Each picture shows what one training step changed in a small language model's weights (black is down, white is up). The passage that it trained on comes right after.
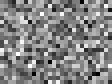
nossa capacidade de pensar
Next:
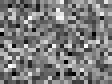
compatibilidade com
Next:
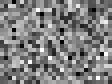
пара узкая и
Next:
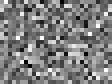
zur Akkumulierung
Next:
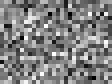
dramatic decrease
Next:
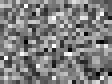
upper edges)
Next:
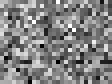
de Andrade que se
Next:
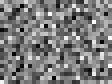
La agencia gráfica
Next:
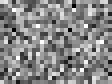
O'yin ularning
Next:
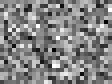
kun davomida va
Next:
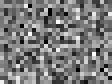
Сізді бұл
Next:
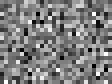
— 47 видів
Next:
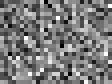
bir xalq vakili
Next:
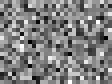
baholash ishlari risk
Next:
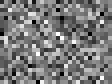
dengan ajaran Islam yang
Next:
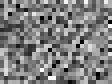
jarayonini pasayishiga
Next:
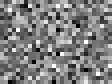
de interrogantes a la
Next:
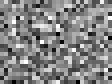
resurslari yoki tashqi
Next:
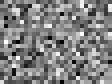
l'économie sociale
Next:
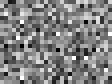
Temur Street
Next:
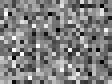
в расширенных
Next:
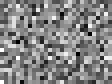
boshqa Yevropa
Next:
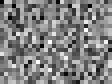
expertos. Su función
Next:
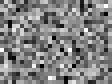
Nurota botiqlarini
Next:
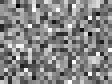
ularni yaxshilik va
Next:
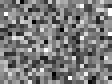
científica publicada abordando
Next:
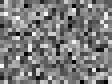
da cinética de
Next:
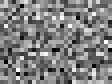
Umstand, dass die
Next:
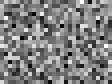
compiuto chissà
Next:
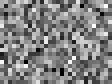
4. Kostianoy,
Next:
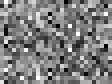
и минеральных
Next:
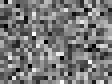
tomadas nesse período
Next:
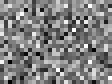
de la famille à
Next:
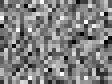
PUSTAKA -
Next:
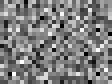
olishda muhim ahamiyat
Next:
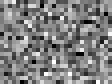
this survival. In
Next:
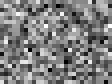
сравнения политических
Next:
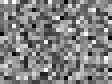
maydonning semantik
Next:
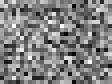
A arrogância é uma
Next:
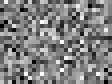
или обязательные
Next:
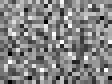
Turli rasm va
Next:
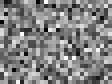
va sanoat rivojiga
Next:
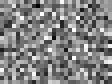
erishilgan natijalardan
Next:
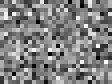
= \gamma_n
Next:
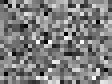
ce fait, la qualité
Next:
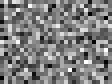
spécifiques aux
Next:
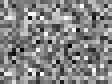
supone la necesidad de
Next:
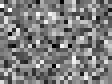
(2006) compreende
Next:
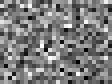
es indispensable para
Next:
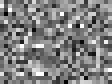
асосланган турли
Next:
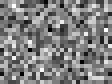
стороны, помимо
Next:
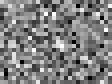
neuronale Netze
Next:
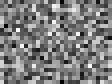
em relação à saúde
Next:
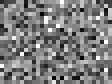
в которых работают
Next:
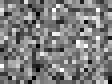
сфері захисту прав
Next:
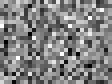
4. Crystal
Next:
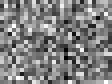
shartlari bilan uzviy
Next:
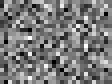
custo para o sistema de
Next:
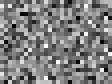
анализа лексических
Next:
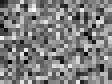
вік, стать,
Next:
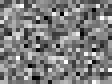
permiten convertir
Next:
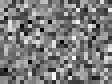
presente em alguns dos
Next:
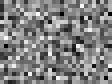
nos âmbitos individual
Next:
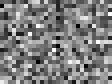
шундай асосий
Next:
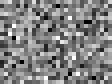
nazokat bilan aks
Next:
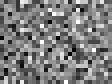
Ukrainy NAN
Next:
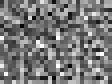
necessidade da busca por mais
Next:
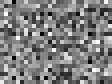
разных языков и
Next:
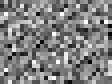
la humanidad para la
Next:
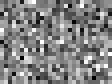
anashu davrda
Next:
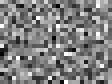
mujeres de edad
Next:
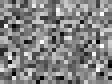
serviço especializado
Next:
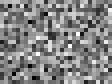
modelos utilitarios. La
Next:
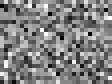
haber pertenecido
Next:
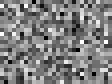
report on children with
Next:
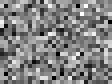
3. Шестаков
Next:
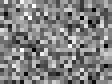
și, prin urmare,
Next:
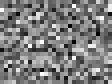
os interesses pessoais
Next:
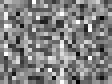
demonstração dos
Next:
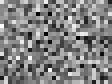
Visits. 4.2
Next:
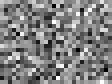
Toulouse II et
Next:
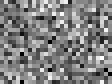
появляются разные
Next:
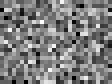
tarbiya nazariyasi..... 267
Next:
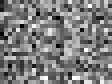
necesidad de aceptar y
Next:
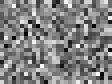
maqsadlaridan kelib
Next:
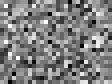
seja verdadeiramente
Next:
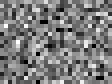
ini sendiri sangat
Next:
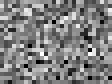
business modelling.
